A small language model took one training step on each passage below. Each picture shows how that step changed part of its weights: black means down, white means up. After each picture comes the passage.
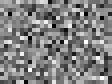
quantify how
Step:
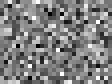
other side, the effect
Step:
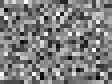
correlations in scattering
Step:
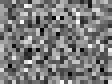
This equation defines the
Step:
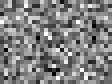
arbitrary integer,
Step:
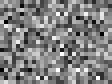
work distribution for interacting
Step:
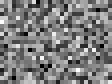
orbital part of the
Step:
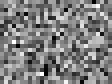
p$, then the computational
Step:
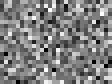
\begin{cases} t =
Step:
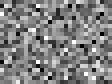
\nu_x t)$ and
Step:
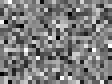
fused lasso
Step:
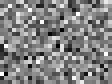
of the Logistic map at
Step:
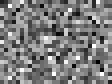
compared to an increased
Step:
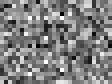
can be calculated to be
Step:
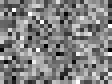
replacement cost of the
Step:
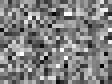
as in the previous statement
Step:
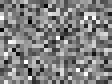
as well as transfer data between
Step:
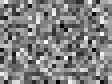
variable such that the moment generating
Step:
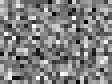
cardinality at least
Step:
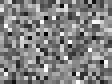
complete them, handling
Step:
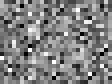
$Q \in {\Cal
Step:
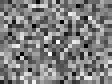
a temporary name.
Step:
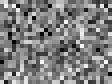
Example 2 in Section 1.
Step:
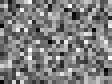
heating mechanisms
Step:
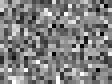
for such domains, it
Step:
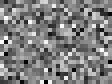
value of $t$: As
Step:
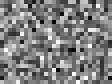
sun's movement as
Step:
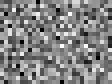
backbone (no
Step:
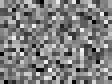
warrants that when a
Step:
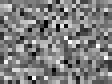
Further, two dimer
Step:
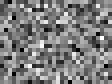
the simulated AMI
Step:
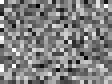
easily verified.
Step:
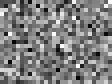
of Vibrational
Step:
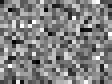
CTEQ5 LO
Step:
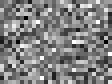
\\ At the time, and
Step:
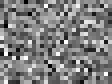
way. Starting from the
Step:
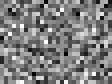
The distribution as expected is
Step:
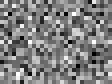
sign structure\,\footnote{ The
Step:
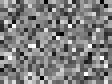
An important part
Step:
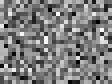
name & Morph. type
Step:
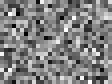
distance of the Sun to
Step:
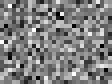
out that the full distribution is
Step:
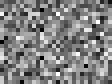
in different experiments. In
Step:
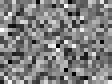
compact complex manifold of complex
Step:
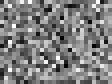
we present our concluding
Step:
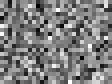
objective is to design a
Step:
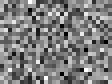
sign that the two MBL
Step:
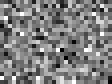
is advantageous
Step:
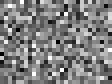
discussed above; (b)
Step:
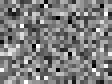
The truncation
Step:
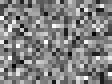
representation of $\bg$
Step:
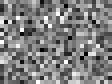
projected system is not
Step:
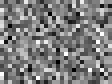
iterate to the fixed point
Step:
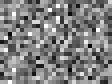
measure of accuracy,
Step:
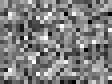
to it $\lambda_3$,
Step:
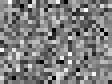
Under the assumption of a
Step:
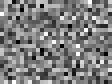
that \begin{equation}
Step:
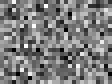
Institute of
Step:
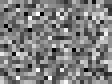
channel control and
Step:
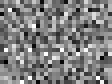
the reflectivity is
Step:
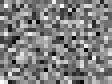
Doppler factor be
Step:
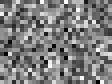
series of the connected
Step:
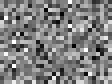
Nick Read for
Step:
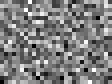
sets employed
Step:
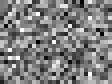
and tend to remain
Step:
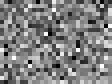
a quantum protocol for
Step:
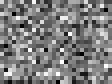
to allocate the
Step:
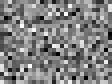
by an entry into the
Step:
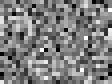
contrary, a very large
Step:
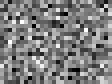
the homogeneity condition
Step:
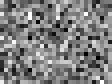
the infalling gas
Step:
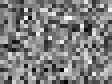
to a given $\pi$. In
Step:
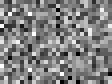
partial differential equations on
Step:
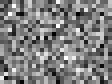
there is equality in the distribution
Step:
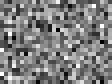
slow manifold at the
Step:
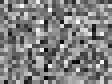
or nickname. We
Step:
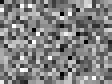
can observe some separation
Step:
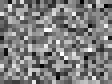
initial knowledge of the
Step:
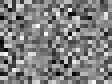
F1, F2 and
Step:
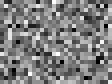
a strong contraction
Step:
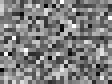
circles are equal,
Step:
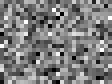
us now turn to
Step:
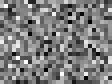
whether a student
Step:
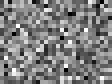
We first calculate the
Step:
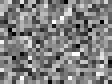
undergoing a relative
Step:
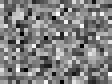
illustrated in
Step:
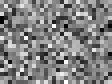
$\Pi$ are uniquely
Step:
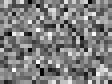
and KOS methods,
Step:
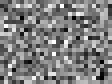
the concept of conditional
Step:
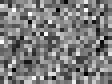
underlines the concept
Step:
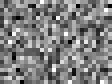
it exists. Let $P$
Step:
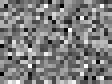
our assumed parameters, the
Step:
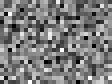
derive the associated normal
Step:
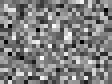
backward ODE
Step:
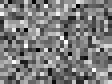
equations of motion requires
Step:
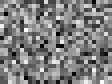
algebras takes some time
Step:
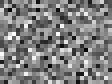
peaked at $\tilde
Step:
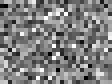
using an approach similar to the
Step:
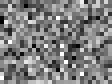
only guide for the
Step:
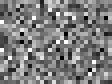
functions of the first kind.
